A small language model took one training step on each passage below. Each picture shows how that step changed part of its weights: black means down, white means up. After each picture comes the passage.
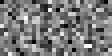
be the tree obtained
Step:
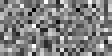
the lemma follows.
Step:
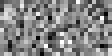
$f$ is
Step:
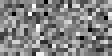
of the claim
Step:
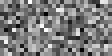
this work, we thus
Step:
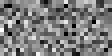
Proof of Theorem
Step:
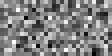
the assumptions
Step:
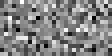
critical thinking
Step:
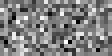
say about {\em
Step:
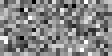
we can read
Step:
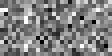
sits in the
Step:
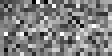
which implements the finite
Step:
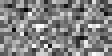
balance of the
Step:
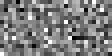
matrix Jacobi
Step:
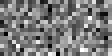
the converse is not
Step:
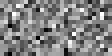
\lba$ be
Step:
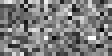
// Иностранные
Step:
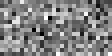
call $g$
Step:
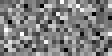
\bigl( h(
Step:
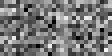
a alteração
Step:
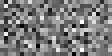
In inverse problems many
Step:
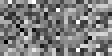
Note that when the
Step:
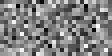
examples of infinitely many
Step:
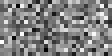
es caracterizada
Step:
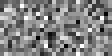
$H$ is
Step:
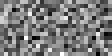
$B$ est un
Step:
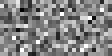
projection onto
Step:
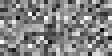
a weak notion of
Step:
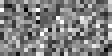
is obvious -
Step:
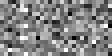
de milieux
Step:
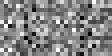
ijod bilan
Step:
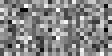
della revisione
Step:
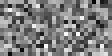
where $w\in
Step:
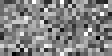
een zeer
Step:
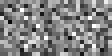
diagram of sets \[
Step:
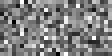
paper, first a new
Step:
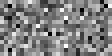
We are now in a
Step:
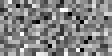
elements of the set
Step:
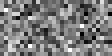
bu dunyoda
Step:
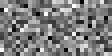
S\} \subset
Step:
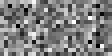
Let $A =
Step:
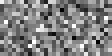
are reported in
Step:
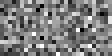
the state equation being a
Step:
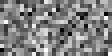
Vd. esos
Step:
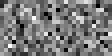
From the above
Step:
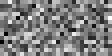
oyi deb
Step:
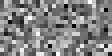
An ideal of an
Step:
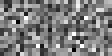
conforme pour les
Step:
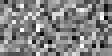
$S$ of
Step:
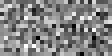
experiment in case
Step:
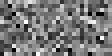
In this paper we study
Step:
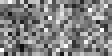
В статье
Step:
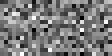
long, dont la
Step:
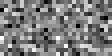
be a linear continuous mapping
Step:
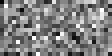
Daher werden die
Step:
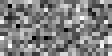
We call a finite
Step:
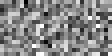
of analysis, making
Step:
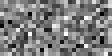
a fixed size (in
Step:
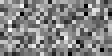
de riscos em
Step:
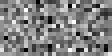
= \varphi_1
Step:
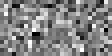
$\mu.$ We will
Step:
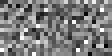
new formulas for
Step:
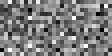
optimality systems with
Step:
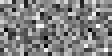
control of linear systems,
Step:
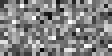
fields, without
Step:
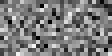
\kappa_i \;
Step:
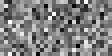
next section, we
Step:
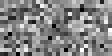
Ancient Near
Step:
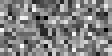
the OCP
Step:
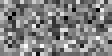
hem komünist
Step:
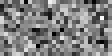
and this has dimension
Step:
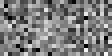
uchun o'yin
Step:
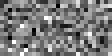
montée du
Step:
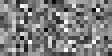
de una fuerte
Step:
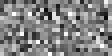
and $y$, with
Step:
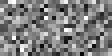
influence on
